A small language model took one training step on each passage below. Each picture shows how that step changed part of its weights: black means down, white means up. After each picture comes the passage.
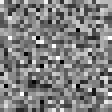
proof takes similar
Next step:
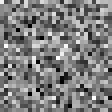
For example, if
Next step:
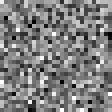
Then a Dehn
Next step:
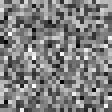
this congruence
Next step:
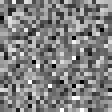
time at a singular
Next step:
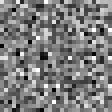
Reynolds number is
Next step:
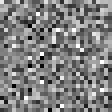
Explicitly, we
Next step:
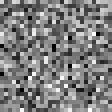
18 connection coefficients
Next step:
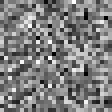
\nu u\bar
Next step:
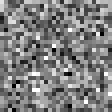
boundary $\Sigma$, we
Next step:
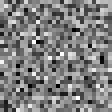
proton energy (see
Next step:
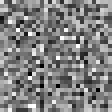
order reduction approach is to
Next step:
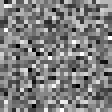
a spin singlet ground
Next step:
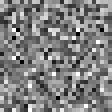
but considerably smaller
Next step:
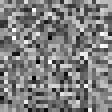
force should be reduced
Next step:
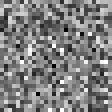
the forthcoming
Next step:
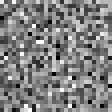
different ways, as
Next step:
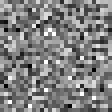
and variability properties of
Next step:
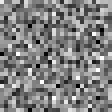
Since we consider an
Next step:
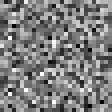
$X$ in
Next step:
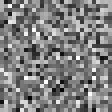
composed of atoms
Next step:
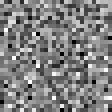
of active nodes
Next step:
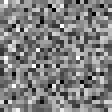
conserves any positive
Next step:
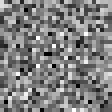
has the Dirac
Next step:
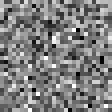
this paper we present a
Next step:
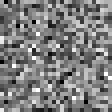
z \vert^2
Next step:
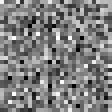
The following lemma gives the
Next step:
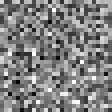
paper is organized
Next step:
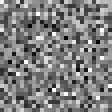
It is shown that there
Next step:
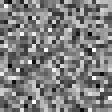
creation operator
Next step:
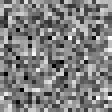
the rest of Eq.
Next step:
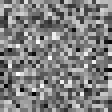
the same definition of
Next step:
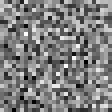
is defined by $$
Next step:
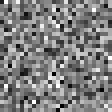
an exciton
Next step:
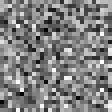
as initial guesses
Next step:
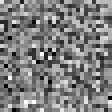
C$. We first note
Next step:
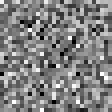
Secondly, we
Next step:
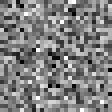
R e_j
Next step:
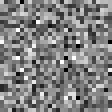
RTCs associated
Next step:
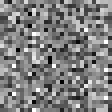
between of the functor
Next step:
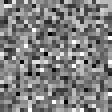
a direct limit of a
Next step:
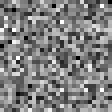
turntables at
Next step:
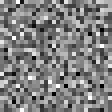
Na$ is
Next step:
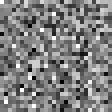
For isotropic Gaussian
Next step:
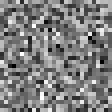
to mass loss, and
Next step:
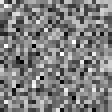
deeper understanding
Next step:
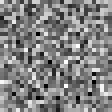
orphan will be
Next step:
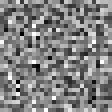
to orders of
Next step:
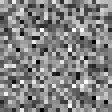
two pairs of classes of
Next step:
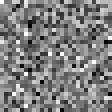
If the activity
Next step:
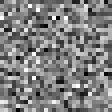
over $\F_r
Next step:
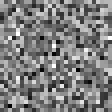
binary tree: white
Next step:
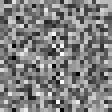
an oracle inequality
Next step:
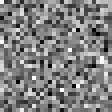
monographs by
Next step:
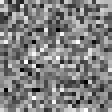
events must be considered
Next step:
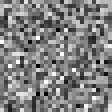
the general Stokes
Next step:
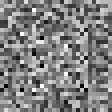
for construction of asymptotic
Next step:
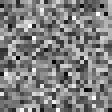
for time intervals
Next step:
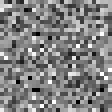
can be expressed in
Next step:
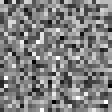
testings, respectively.
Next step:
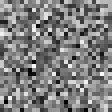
and adding the
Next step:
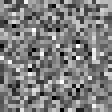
$A$-module structure
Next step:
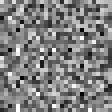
three representation conditions:
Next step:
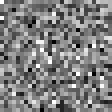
Orientation &
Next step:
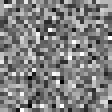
a normal cyclic subgroup
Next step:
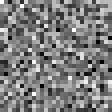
translation does not always
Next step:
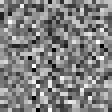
applications and being run in
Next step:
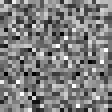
followed by another two
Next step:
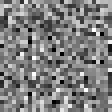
the unit matrix, so
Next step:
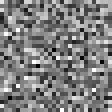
expression of the dual
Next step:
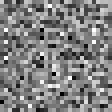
example, periodically
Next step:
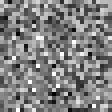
defined as a function taking
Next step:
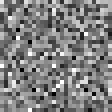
notation and state a theorem
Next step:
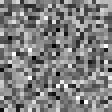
2D porous
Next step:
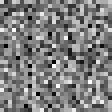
1. Recall that
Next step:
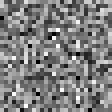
zero. If the
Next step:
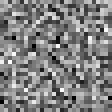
inward radial
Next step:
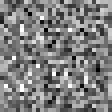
basis function with a
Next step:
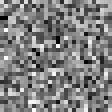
their application in many problems
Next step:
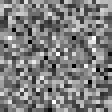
the multiplication mapping
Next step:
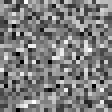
$F$. Thus
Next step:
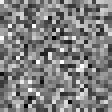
respectively for $\bar
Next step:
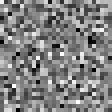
groups and metal
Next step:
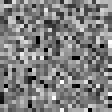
an arbitrary neighbor of
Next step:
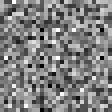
small enough, the
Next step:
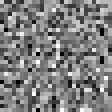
contracted path and
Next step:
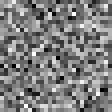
to keep the
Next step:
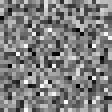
similar manner. The
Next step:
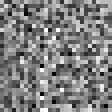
leadership structures,
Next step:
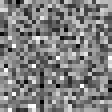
estimate is true for
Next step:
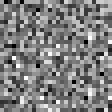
k\,$th approximation
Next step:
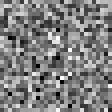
the examination
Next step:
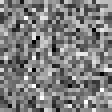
propagator and a
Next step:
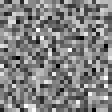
of the proposed method and
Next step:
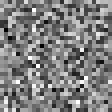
for properly quantum
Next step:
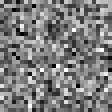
u = 0 \qquad
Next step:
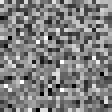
directly numerically integrating
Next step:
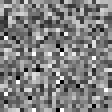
the empirical
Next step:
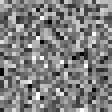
by torsional modes
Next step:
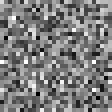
we then obtain the invariant
